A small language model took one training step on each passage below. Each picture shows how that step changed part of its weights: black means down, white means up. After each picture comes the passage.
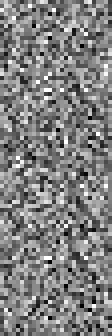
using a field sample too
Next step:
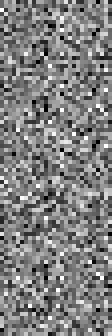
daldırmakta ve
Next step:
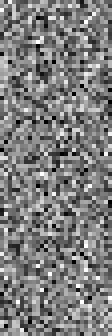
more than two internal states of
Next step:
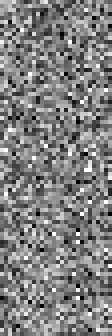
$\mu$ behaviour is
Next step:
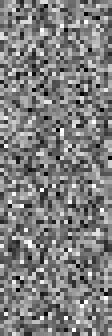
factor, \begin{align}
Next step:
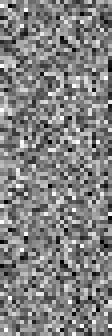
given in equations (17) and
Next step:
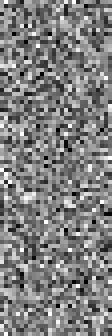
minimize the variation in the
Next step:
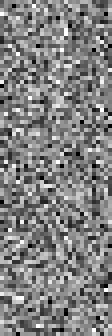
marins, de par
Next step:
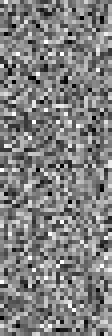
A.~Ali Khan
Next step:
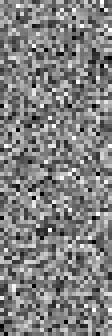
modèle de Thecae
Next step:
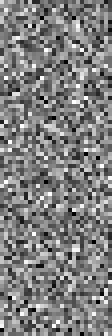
configuration file. The
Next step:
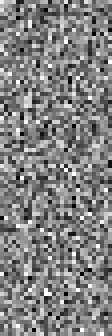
the top-left panel, a
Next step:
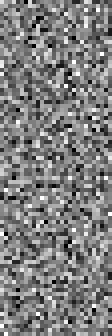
expansion. The total
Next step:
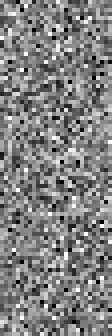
SW bandpass is
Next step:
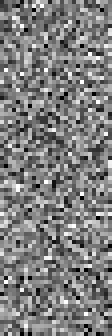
which implements the minimal
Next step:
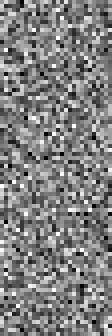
model involved the limited number
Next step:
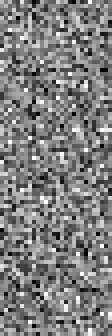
\binits \undefined
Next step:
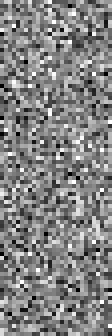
os eventos ocorridos
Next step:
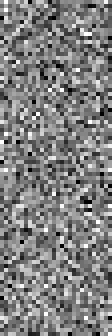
functional still by $J$,
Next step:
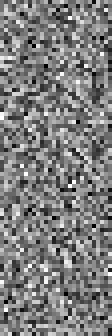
and central star. However, this
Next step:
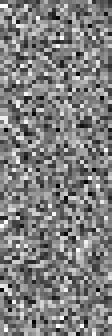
independent sets: a test set
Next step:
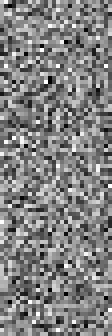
de la pensée :
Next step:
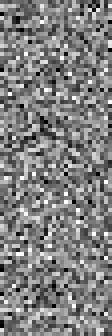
asymptotic finger
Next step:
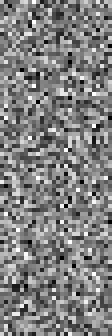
since in both, HS--
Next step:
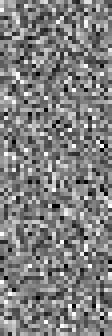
are introduced. The minimal
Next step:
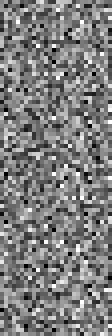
start of the study.
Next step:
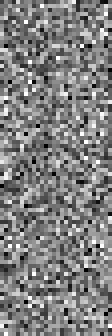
its possible that given longer
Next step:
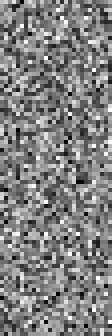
after the resolution, similar to
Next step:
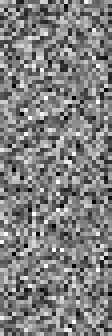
the inferred time dependence
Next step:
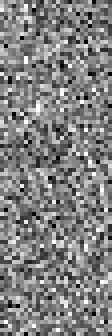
via baroclinic conversion
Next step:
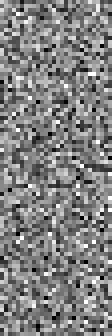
reflection map $\vartheta$
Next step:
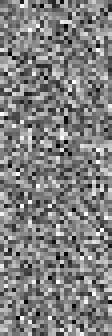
motivation to undertake the
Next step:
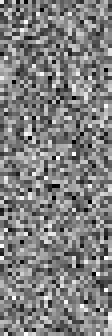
alinhar o sistema de
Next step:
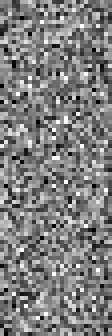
metric at the very least
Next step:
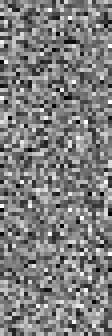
bands in bilayer
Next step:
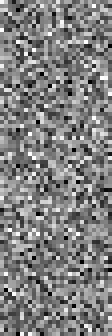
correlations with temperature, hence
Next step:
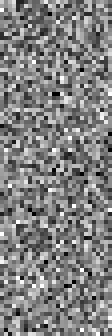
are, however, rather
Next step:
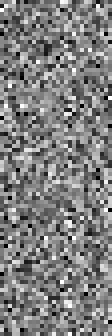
anglatadi (qora
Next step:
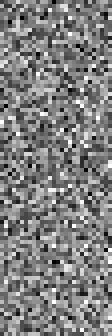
are clear signs of a
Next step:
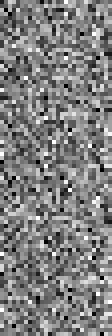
bagi korban.
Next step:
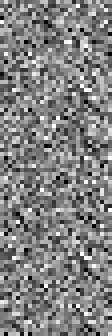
that of resistance. It
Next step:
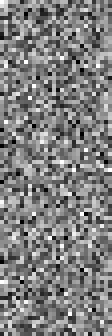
LF energy, the resulting
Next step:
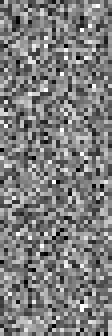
the literature. Because
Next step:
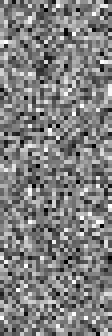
significantly below $T_g
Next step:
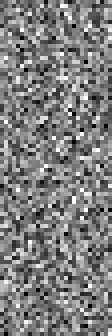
part of the solar spectrum
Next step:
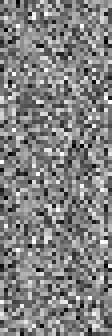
genotype, we
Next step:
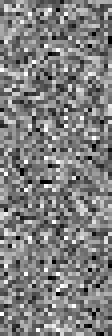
показали, что
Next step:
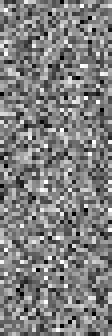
the false discovery
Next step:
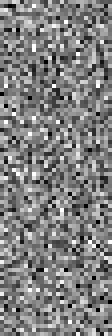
de este. Visto de
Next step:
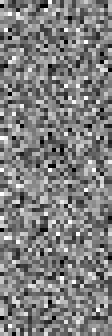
deve fazer parte do
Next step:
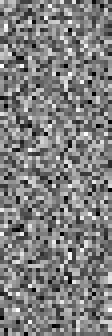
found. As these objects
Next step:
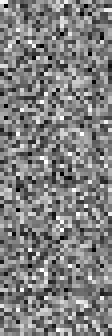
grade, and of the
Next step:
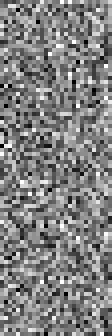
asarlar tarkibida
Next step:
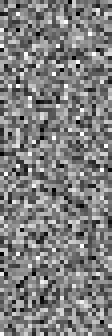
prune parts of the
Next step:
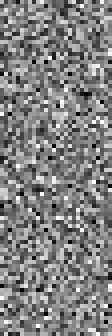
relacionados ao tipo
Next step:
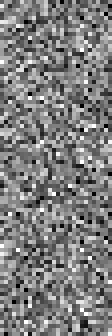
phenomenology of the
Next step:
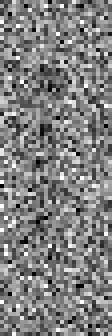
In Seed Feeding
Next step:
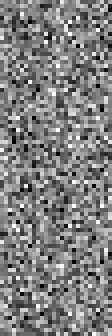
neutrosófico de
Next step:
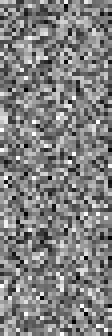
the inherent complexity of
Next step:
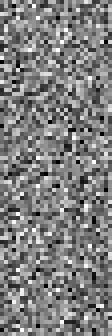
interna, com a criação
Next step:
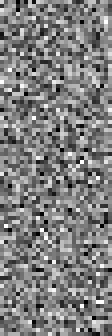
agua, mediante el
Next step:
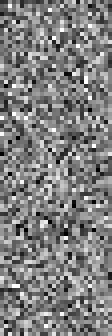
were removed following a
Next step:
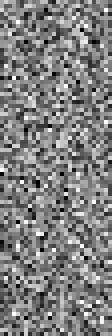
of exposure of the
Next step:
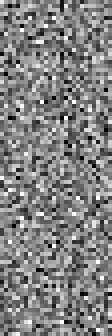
fase 1 da revisão
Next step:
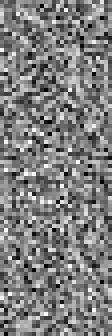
to the optimization of radiant
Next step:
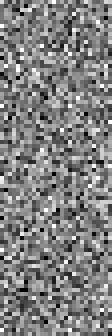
№ 2 региональной
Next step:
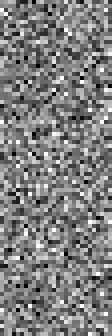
dapat dilakukan secara
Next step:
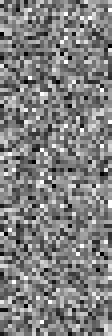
решению проблем
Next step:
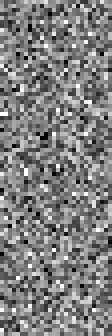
adhesion), and that there
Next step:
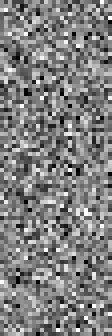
Optical performance monitoring
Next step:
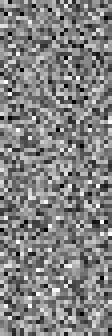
para fazê-lo.
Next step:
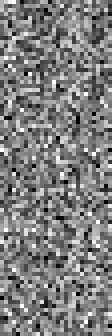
and $s_3$ from
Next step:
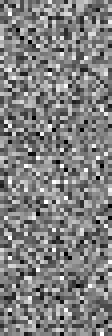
exposição ao sol de uma
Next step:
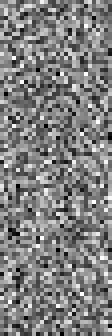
for a higher energy resolution the
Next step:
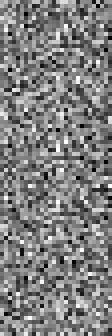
making use of a unique
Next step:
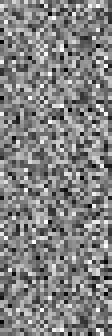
terhadap penemuan
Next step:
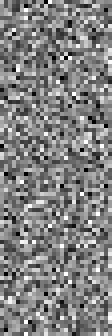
У контексті
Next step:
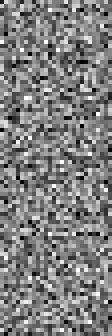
one were to bend a beam
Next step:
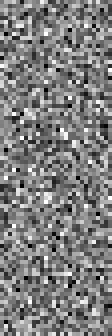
for the $\Gamma$-point
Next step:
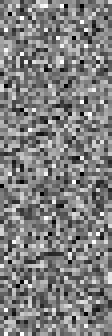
mentioned and using the
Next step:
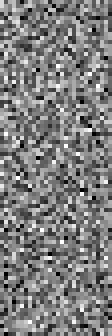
arise from the theoretical models
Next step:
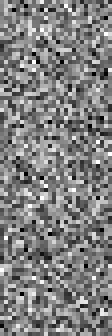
m. Łączna
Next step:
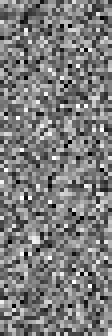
Chile Diktatur
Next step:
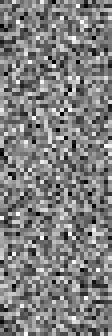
give a couple of
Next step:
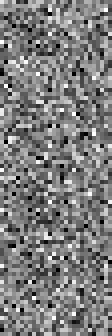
urgência se refere
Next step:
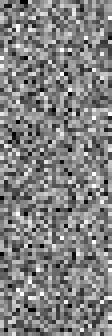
chain correlations eventually
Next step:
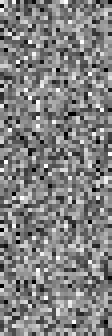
asoslanadi. Bunga
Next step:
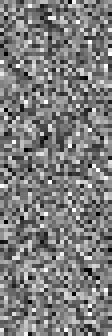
the generalization of matrix models in
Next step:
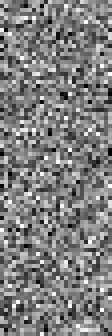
месяцев их
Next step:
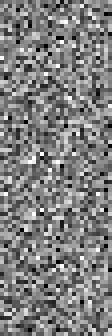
e interconectado. En
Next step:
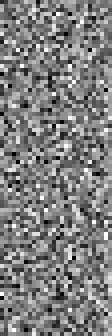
(IX tom. Insan
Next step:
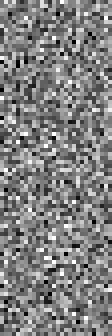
holda ko'rib
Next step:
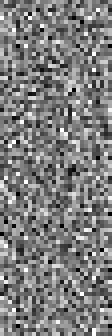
as the factorization theorem
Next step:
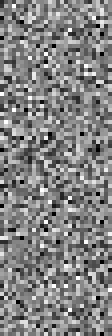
de productos. Por lo
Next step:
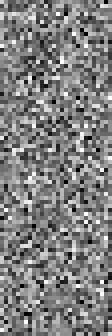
function. Only recently,
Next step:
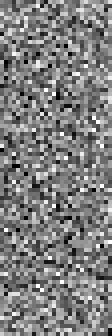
Кирейка у
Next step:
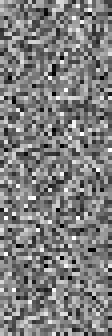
term and allows to treat
